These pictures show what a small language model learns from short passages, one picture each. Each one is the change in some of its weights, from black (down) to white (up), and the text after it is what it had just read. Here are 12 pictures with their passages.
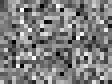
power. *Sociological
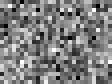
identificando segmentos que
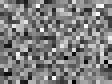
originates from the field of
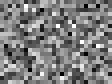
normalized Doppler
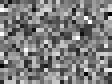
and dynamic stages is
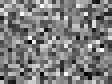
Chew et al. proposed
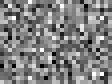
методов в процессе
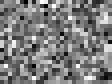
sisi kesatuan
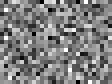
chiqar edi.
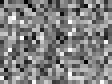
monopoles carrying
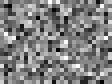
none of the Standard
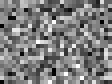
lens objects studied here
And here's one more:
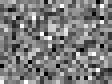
en este algún componente
